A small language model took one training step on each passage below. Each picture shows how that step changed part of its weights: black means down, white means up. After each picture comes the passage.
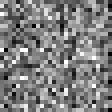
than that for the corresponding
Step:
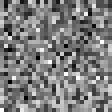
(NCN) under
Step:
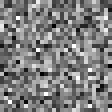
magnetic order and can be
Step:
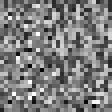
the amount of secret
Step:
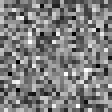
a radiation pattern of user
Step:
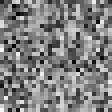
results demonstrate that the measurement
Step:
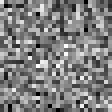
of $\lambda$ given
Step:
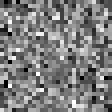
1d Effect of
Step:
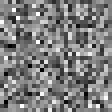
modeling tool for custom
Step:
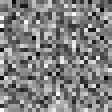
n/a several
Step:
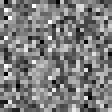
**soluble in
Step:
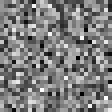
assay signals that represent
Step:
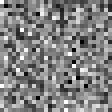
of a complex system in
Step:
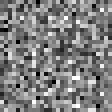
L. Xing,
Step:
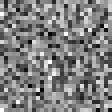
or wood protection
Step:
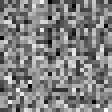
problem, the topic of
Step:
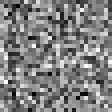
data obtained by testing in
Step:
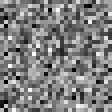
The effective supergravity action
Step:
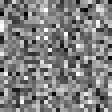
following boundary condition:%
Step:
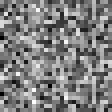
case, the average
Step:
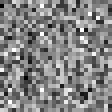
interval(s) &
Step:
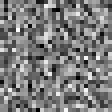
\textit{It is
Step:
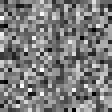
which were not available in
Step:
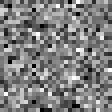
fossils with
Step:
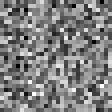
dilemma of
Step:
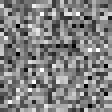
router indicates the central
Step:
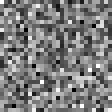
time interval (2002 –
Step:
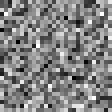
Na ₂ O -
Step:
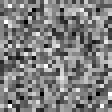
the journalistic values to
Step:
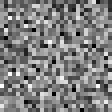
the radius and density parameters
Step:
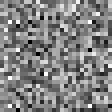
minutes to ensure complete
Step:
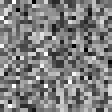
initial investment in
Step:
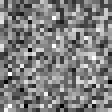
that the teacher factor has
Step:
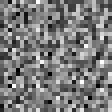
strategy is depicted in
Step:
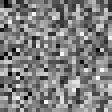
128 nodes. For
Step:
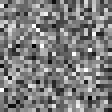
can render BTT
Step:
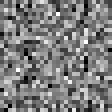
tool’s name and
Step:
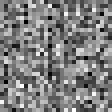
studies primarily come from
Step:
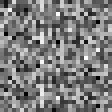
Mean of Attention
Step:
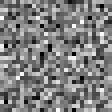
clearly demonstrated a potential for
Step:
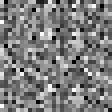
\forall a \in
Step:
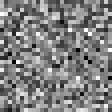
like the suggestions
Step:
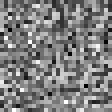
the distribution of local volume
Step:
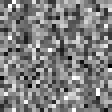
The present proposal
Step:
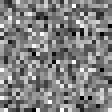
more than $\sim 5
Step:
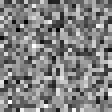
insertion, the material
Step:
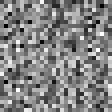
they implement the appropriate
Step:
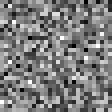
is detected in all
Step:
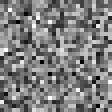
The connections and information
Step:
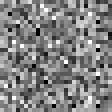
below. Denote
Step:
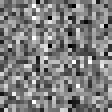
patch, rather,
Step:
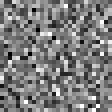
heat flow (W)
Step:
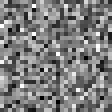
variables in experiments, such
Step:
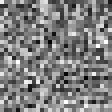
matrix of the appropriate
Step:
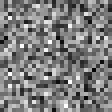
the capacitance C
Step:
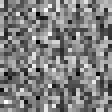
and $\eta$, as
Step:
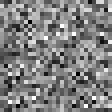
months as the weight loss
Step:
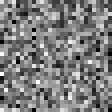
through geospatial and
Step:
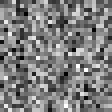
capacities Access
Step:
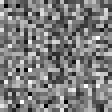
of self objectification obtained
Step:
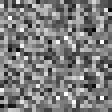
$M$: it represents
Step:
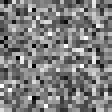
Liang Fu and
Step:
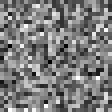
the real LDCT
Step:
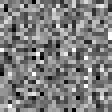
events are normalized to the
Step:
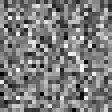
the infrared beam,
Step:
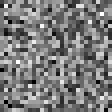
1\%$, while highly
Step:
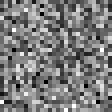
port effectiveness and efficiency,
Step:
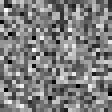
deposition of the magnetic
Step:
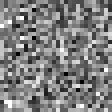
properties of the structures of
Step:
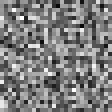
a view directly from operational
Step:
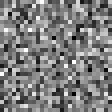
patient, and by providing
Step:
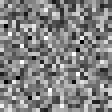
is critical as its application
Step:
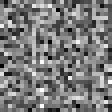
first point, whether code
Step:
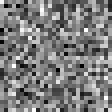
of neutrosophic BCI
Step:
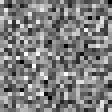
loss of the model with
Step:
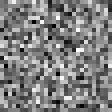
give some conclusions. The
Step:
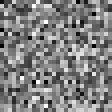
benchmarking dataset for evaluating
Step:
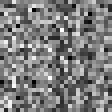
treatment. Relative
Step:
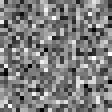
that is harmful to
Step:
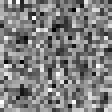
joint design of transmit
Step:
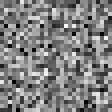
mostly benefit from the
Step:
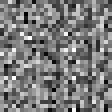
potential models give essentially
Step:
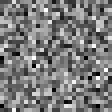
gradient between the lake
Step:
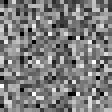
Plus contamination
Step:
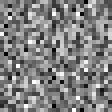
its mass is reduced by
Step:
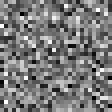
into account 50% of
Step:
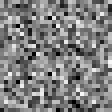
functioning of the economic
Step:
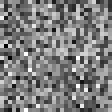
and the total volume of
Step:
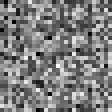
Key campus
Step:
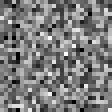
analysed in section
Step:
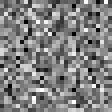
this information, a bin
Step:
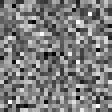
pointed out the slow
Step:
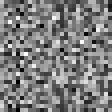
to the relationship between
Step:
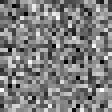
so simulation methods are commonly
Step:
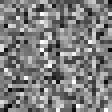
gravity which could be used
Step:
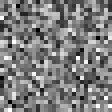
and future perspective.
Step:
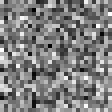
\BibitemShut {NoStop}%
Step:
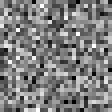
boundary of the cluster side
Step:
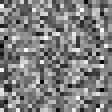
were drained and
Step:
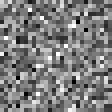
Solidity} >
